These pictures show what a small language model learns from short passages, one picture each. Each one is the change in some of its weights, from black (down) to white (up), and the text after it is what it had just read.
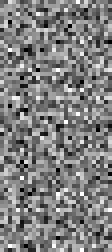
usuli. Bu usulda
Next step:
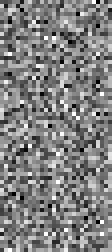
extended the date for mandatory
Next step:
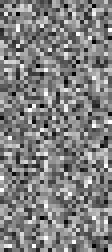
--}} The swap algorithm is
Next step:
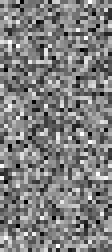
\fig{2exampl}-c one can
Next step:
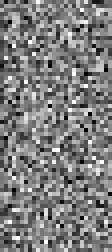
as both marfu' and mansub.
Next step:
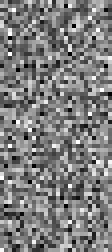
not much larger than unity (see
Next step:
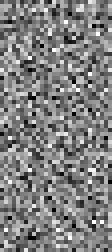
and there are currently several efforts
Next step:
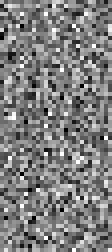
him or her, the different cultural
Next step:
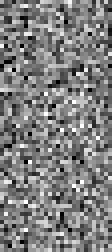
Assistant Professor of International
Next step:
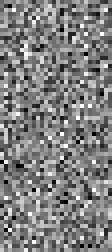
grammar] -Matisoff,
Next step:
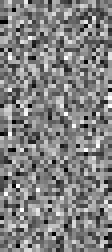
Т4 и антител к
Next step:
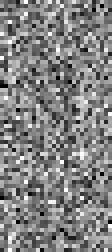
\citet{gk02}. The
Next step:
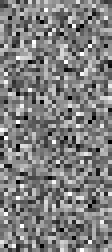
area due to the partial coverage of the
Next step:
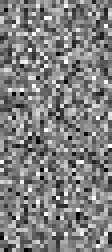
positif yang signifikan
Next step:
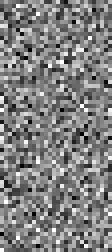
kemudahan, serta persepsi
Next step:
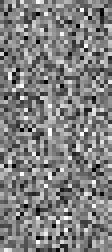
the recurrence $w(a, b)$
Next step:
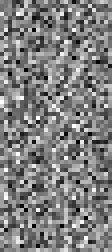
platformalar va ularning ahamiyati
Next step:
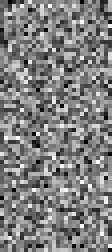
at fixed $p=0.8$ and
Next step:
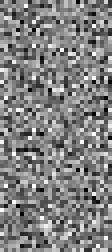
Shodieva, K. K., &
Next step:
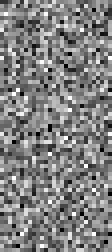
in Ref.\cite{noi}. As a
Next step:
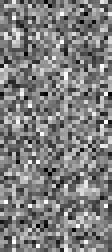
xodimlar dolzarb
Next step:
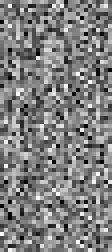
активність ніж
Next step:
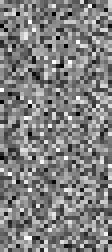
equations and Bianchi identities determine the
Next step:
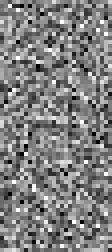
interactive event; Question 5 is to
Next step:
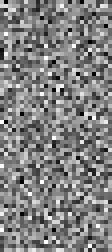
In other cases where treatment has
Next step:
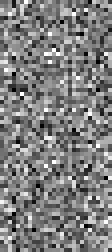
} C: \text{class and its
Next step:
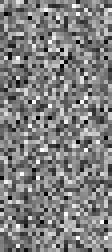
hak mereka diabaikan
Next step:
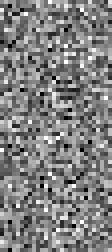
from which the symmetries of hadron
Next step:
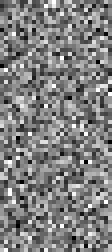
animal subjects and, therefore,
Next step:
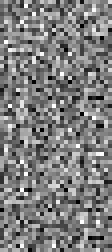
each dye) reveal that the best
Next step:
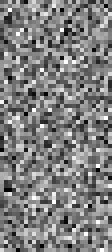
e da autoria de Camila
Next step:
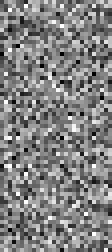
% K.~Hagiwara,
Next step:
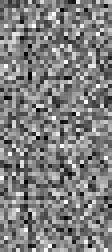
is either catalysed by
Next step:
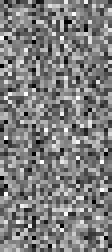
rpm PMSM under a rating load
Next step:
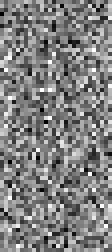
discussions. \end{document}
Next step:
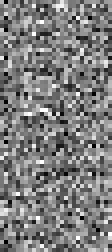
2002 IDI ICT Development
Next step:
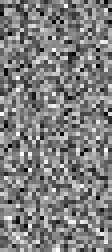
of fibroid nodes, as well as
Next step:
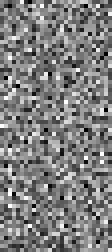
harmonic estimation [17],
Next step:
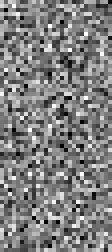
Los balances migratorios
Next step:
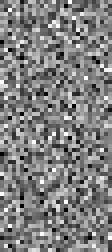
severe adolescent idiopathic
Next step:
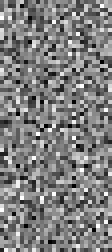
by incomplete detection of clusters due
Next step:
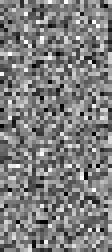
[24] model to do this. The model observes
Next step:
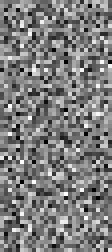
A1. Example of a measured
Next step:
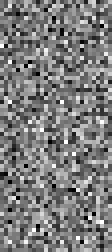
успешно приобрести
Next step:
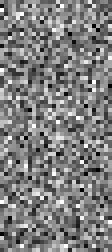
part by the University of Wisconsin
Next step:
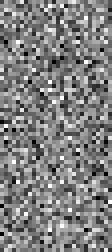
mixing angle with the MSSM
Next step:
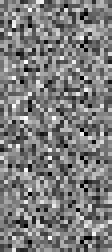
gelecek kuşaklara
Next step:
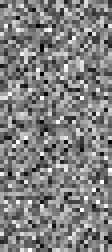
Keywords: Hilfer
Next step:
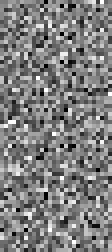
(graphene *1* and
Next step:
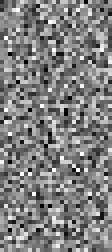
observed from Tables 1 and 2 that separation
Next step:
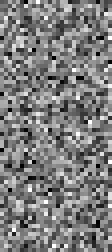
Ushbu maqolada yangi
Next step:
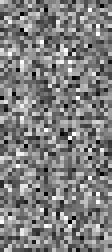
transfer takes place. The number beside
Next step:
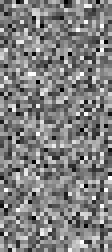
Gibb DM, Walker
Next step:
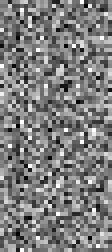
مقابلي او د
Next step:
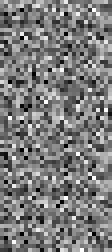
o‘ganishda o‘quvchidan
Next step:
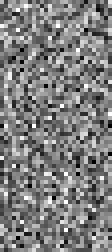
that $\deg(f)\leq d$ to
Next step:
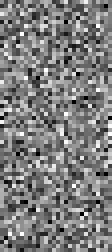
же снизились.
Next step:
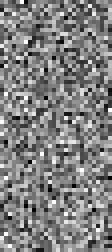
sensing algorithm to the ones obtained by using
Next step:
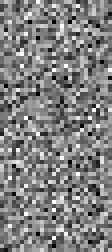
INFLUENCE OF
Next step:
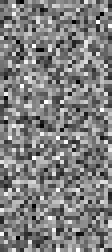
fractional variability again apparent in
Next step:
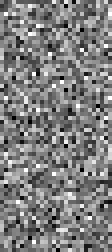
Entropy(\mathcal{A}_{x}) -
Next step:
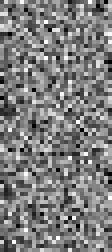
the heme to solvent. These
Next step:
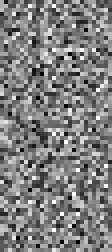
and their pair interaction was then related to their
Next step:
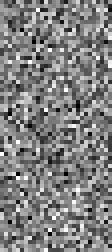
work focused on a single parameter and was
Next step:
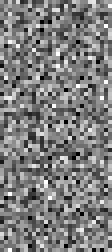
is chosen to highlight those
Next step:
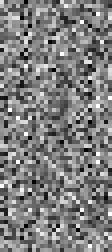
one of the CCY sextupole
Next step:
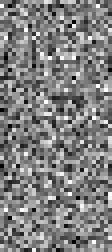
to address sustainability challenges.
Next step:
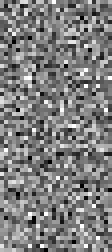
characterized by awkwardness or
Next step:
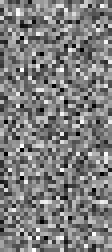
energiyasidan foydalanish
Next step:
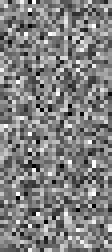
taraqqiyot" jurnali
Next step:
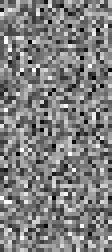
on the current for different $\phi$ values. It
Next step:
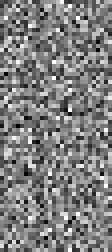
delivery of results is not enough as with
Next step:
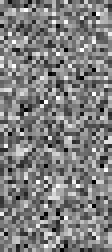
O‘zbek adabiyoti.
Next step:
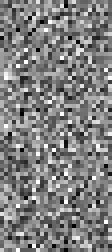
yanaşı xüsusi
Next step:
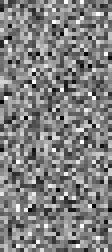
of job satisfaction and improvement
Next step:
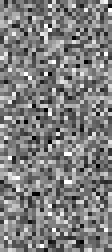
aimed at a 440 kton water
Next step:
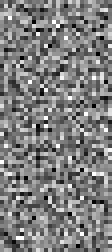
spot) that this 21 mechanical system
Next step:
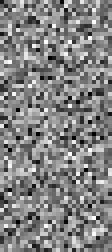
à saúde, são os
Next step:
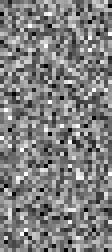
the same total angular momentum, but
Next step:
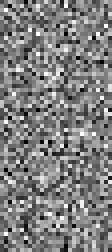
yoshidagi bolalar uchun
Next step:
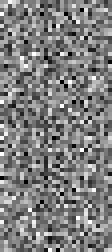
w razie niezrozumienia
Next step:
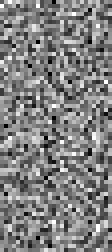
lo que quiere decir que aquellos
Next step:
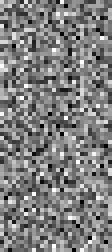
approval The study was approved by the health research
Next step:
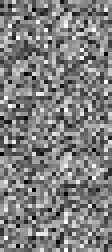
amalga oshiryapdi.
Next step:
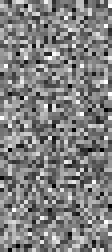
spins results in a larger level splitting
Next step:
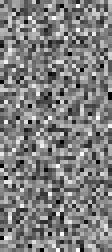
Let us define $M^{}_l$
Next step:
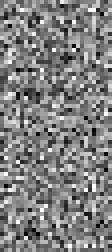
(стрелку). Каждая
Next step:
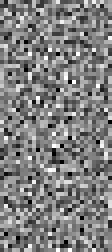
metrics in diverse domains of
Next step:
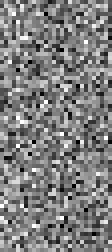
в цьому напрямку
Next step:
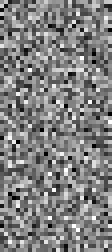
interrelationship with the host, and the
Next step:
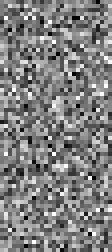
Oba osobniki
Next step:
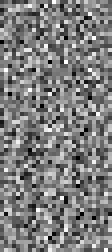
every year, thus increasing the
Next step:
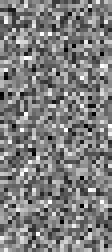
dépenser l'énergie
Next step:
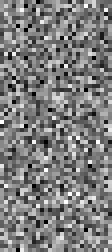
output signal leaking out of the
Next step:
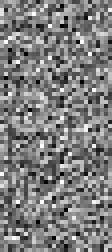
singlisi Foiqa Sulaymon
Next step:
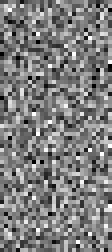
deben partir del conocimiento real
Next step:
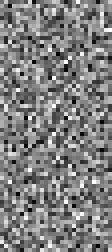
gateways, dynamic cloud
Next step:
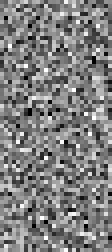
the sole purpose of a
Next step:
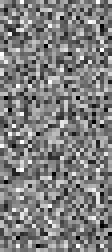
diamètre. Cette distribution des
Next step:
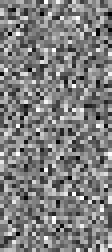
pedagogical approaches that enhance
